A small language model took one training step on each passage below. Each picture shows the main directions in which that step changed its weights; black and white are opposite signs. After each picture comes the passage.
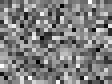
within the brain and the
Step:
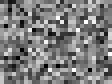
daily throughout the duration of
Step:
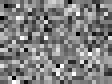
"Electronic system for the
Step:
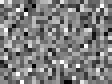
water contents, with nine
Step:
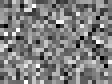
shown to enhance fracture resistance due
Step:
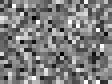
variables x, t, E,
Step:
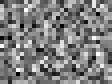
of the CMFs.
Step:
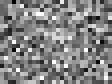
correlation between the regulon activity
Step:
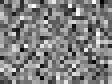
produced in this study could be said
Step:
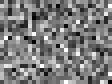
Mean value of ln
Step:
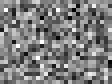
that the regulators and the
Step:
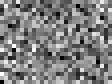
the most appropriate "fat"
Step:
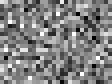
of Ukraine".
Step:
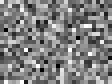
questions, are discussed below.
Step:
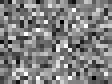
repeatedly in the main
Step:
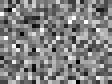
K in KNN represents the
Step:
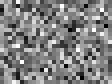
the THz band with
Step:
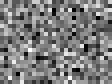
mean sea level; history of
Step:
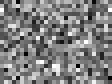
the e_1 direction, and
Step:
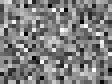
Chapters 3 and 4 look
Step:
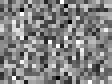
key, they are an employee
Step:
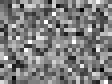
vacating their self-
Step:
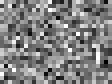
sensitivity | pragmatic design
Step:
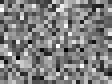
regulation exhibited the potential to
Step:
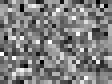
must result from the breakage
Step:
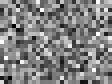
this framework empowers future research
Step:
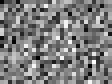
India and found that although young
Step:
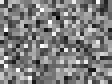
survey allow researchers to methodically collect
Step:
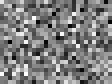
elements of governance in the formation
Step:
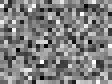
analyze main differences between national
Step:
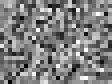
right, ending near the top
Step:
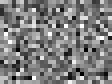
which is in accordance with
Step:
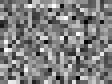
In simulation of S , S
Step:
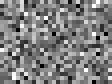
after Ramsey: in
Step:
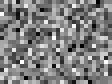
50 w.% CMS in
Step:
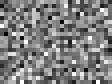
values, philosophy of
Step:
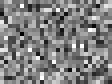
be guided on the relationship of
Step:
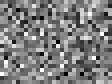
weak VS strong Students –
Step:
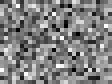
was also evidenced in the
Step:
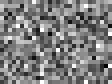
in elective fasted
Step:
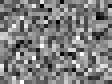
most represented, as in the
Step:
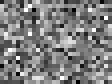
and setting the waste treatment plant
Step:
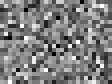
of nGFSP added to
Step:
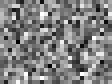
students. By embedding
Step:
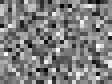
showed right-sided
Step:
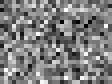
anywhere it resides. It
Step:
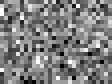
also implemented for a face detection
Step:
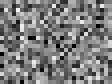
that the hybrid system provides
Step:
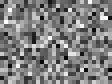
Drive NVH:
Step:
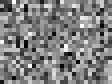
el origen puntual y
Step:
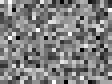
Sciences Scientific Research and
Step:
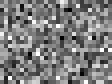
hazard data.⁵**
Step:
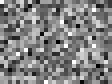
and discussion 3.1.
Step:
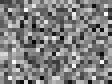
to all digital assets that are
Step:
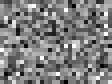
evaluate the final outcome. -
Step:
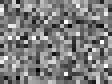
the nature of relation with North
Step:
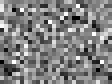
This garden has been
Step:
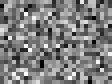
results in speed while providing a high
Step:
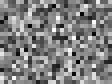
data or components. H.
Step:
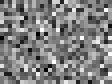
period after stoppage of
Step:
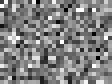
None declared.
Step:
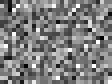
LC II NA
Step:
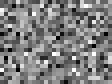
it depended on the increase of
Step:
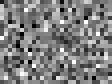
of blood cell precursors in
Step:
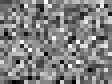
school in Surin,
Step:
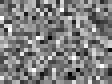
Works in Transanal
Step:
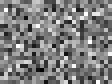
Volumetric heat capacity
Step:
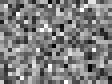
and granite (d).
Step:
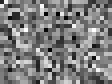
Correctly interprets the elements
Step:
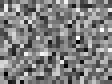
purity, e.g.
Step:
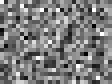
year. The descriptive results
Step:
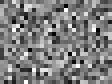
in diversity perspective, this paper
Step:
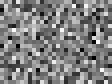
the operation can switch to
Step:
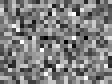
that make up the majority of the
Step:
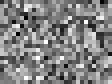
in Nigeria and 4 %
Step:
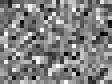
conservative influences of the
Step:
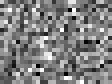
N. Metropolis;
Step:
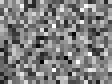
arena. What is meant
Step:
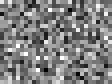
distance to centres providing
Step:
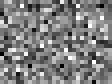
be critical to improving outcomes in similar
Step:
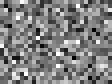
With regard to the facts in
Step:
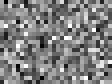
relevant, sustained, and
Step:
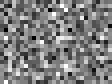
attribute extraction strategy achieves
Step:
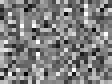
of width on the lowest
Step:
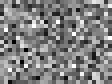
a language that is used for communication
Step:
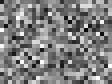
fertilized females from
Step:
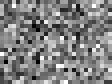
a role in the energy transition
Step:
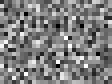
excellence in analyzing
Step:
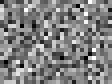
of the proposed classifier,
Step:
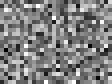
tenets of John
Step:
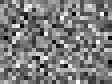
in the KSA and evaluate
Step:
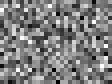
on the virtuous nature of
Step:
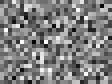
in this variable were treated as
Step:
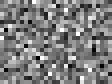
Determine and manage
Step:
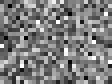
emergency, that is to
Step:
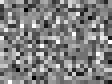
of the initial dataset variables was
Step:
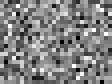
transfers the online prescription
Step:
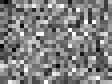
heartwood of the
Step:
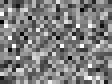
of the Hall probes used
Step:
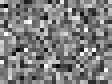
common bile duct is
